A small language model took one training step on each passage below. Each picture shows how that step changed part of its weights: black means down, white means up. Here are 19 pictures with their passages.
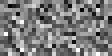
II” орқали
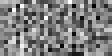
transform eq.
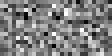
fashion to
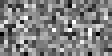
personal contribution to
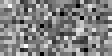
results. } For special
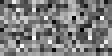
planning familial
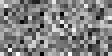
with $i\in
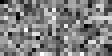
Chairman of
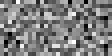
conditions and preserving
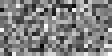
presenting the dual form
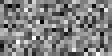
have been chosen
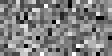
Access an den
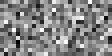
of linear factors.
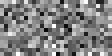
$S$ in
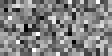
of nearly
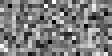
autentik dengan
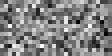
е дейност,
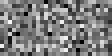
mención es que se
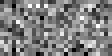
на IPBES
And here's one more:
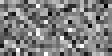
se encuentre
